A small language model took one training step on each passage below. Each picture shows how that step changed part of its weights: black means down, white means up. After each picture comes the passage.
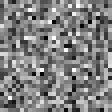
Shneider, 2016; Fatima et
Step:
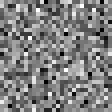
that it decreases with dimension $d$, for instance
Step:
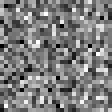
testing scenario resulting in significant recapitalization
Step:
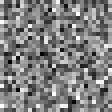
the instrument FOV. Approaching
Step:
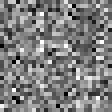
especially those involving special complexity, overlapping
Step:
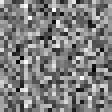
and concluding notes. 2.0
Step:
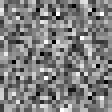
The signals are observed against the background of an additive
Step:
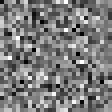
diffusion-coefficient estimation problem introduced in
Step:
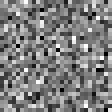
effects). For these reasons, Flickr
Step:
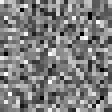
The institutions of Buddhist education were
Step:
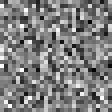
user can interact with. The HUD
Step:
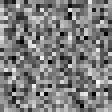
favour of arbitration. At the same
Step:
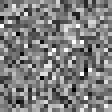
\] pour $n$ assez
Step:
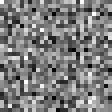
Abstract Ant-plant
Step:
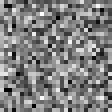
focus is mainly on the quantifying of the
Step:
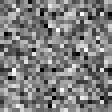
entrepreneurial model where they will come
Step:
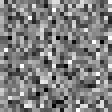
and digital adoption. In order to be
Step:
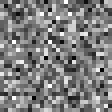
be obtained by a two-step procedure.
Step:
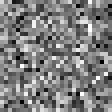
(2015). *Perception and production of
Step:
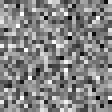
of Asia, Bacoor City,
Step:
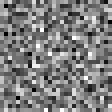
on the resultant motion. This results in a
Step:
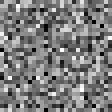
consumption and increasing the quality of vegetables
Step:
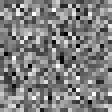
premenopausal women, the mean
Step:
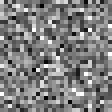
of this we remove small (polynomially
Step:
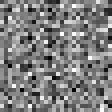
think that the next one has interest by itself:
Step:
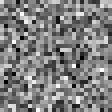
smooth surface $h : S \to T$
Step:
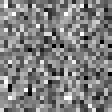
Understand that if you have any additional questions you
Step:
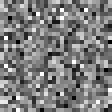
and supported procedures, implementing a clear separation of
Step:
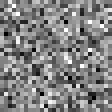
starv* OR cachexia
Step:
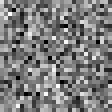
of Ugbawka clay
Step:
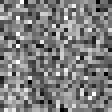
In a first step we prove that there are
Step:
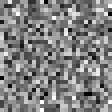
error2} required to satisfy $e_{\tau
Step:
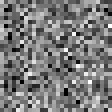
contemplated in the type:
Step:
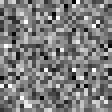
the above age-infection relationship, the
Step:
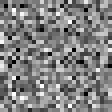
existential completion 1} Consider the fragment
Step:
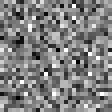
Generator noise is inevitable to be
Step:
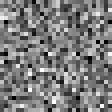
influence of 6 years of high-density
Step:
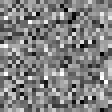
\end{remark} \begin{proof}
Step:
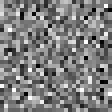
are common and often present diagnostic problems for
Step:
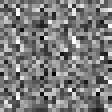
myeloproliferation persistent
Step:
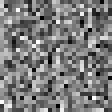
ability to collaborate with other people in completing
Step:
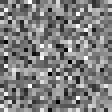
to $A'$ have been deleted.
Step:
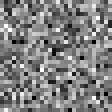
real analytic functions, preprint, 2017.
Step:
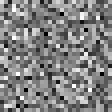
These measures should include recruiting and training new
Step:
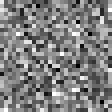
of students while contributing to a more
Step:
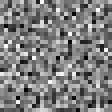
Programme Call Text – Second
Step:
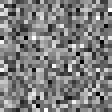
been studied, revealing an area of strong academic
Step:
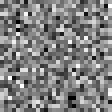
$\hat \xi$ be the solution to the
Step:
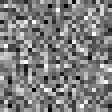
the QRBP as a quadcopter is
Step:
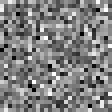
operator applied to a tensor:* -
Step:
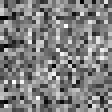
no statistically significant difference in HR between their
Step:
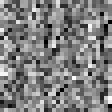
for engineering education, composed of mandatory regulations
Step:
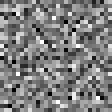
to estimate these properties. The results from these existing
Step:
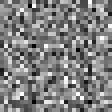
{D}, \end{equation*} and
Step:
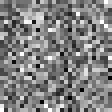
complex geometry. We desire to reconstruct the
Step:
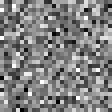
subsequent sub-impacts might be larger
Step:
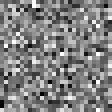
\end{eqnarray*} Thus, in either
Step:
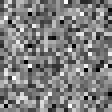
is case \ref{i:general}, the
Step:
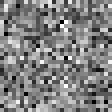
condition implies that every n -simplex is
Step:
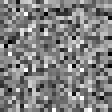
\section{Introduction}% There is a considerable
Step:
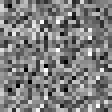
the European Commission, the European Centre for
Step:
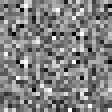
The following themes emerged after a
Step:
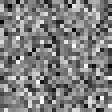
density estimation, in the latter cases the
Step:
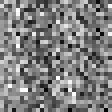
blockchain technology and those that have not would also provide
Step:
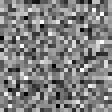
the author's Ph.D.~thesis
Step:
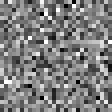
the resulting order-by-order integral equations are
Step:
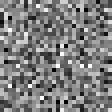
integrals like \eqref{logtrig}.
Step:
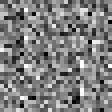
correction approach only requires the assembly of
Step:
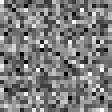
in pre-designed performa along with
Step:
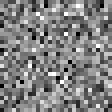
and every prime-power divisor larger than
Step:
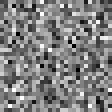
this subject with Andr{\'e}
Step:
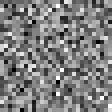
with the existence of least energy nodal solution for
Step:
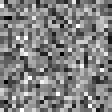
with repsect to the natural filtration. By
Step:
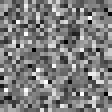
mocked and bullied by people.
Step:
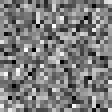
assigned method entirely. Spatial
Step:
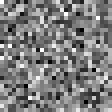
(11.4%) cases, moderate in
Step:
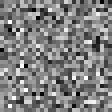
satisfied the conditions of NDLTD and
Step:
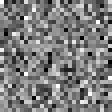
and initiate change, nurse managers
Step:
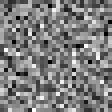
in a single chromosome. This
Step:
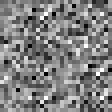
paratopological group $G$ is
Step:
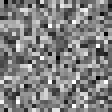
{}_R\underline{\M}$ with actions
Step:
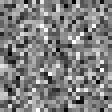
the two head groups or bolaforms if the
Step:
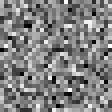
environmental matrices, such as soil, bodies
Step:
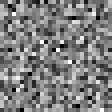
to see how the present algorithm compares with
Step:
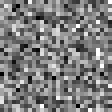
to distant AC grids.
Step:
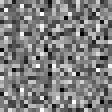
EMI) working on research projects dealing
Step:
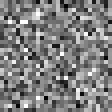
change the formant frequencies from a vowel
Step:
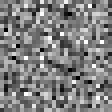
preserved by $Aut(G).$ The
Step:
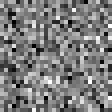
antenna for wireless communication networks,"
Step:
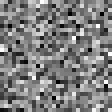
men fremtiden krever
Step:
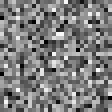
while studying theoretical material, how to get a
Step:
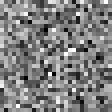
and 30% of PM were emitted
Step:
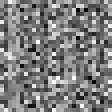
online updating with streaming data. This
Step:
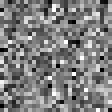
affected, has the highest prevalence of
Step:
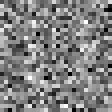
of compacted Silty Sand were prepared
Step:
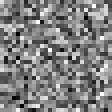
$R$ contains the subgroup $G$ of
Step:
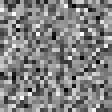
the functions $\varphi(x)$ and
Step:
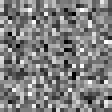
- The International Society for Optical
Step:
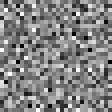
families provided moral support to the
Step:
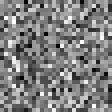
Dirichlet boundary condition $$u=0 \quad
